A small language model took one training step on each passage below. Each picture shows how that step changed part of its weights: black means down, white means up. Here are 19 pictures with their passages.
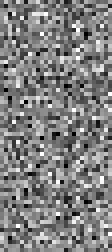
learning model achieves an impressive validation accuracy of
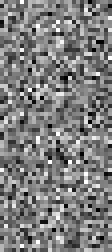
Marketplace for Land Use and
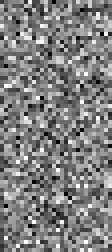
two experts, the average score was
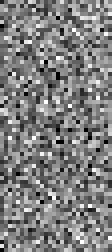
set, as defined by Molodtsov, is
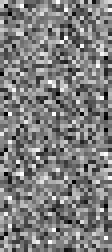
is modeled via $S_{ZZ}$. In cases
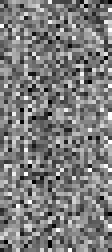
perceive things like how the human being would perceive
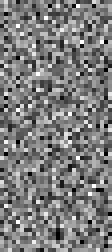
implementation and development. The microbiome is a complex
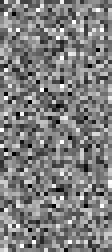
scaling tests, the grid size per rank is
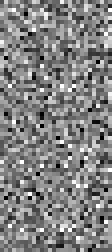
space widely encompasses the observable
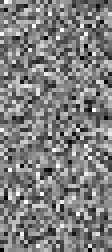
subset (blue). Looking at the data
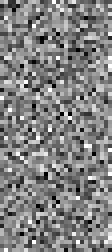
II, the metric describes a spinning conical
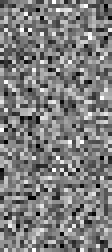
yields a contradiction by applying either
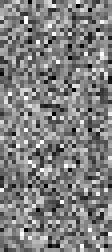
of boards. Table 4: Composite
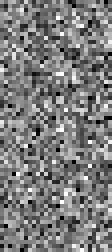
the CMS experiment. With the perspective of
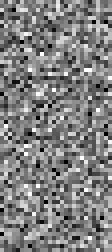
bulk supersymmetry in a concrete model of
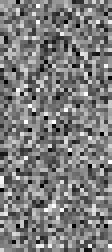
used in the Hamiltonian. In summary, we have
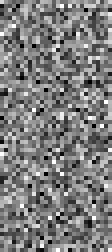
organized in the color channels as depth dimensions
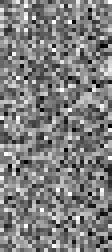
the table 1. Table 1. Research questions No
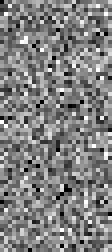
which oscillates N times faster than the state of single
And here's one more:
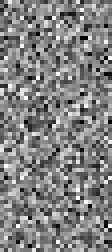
This subsection presents two compositional approaches used in
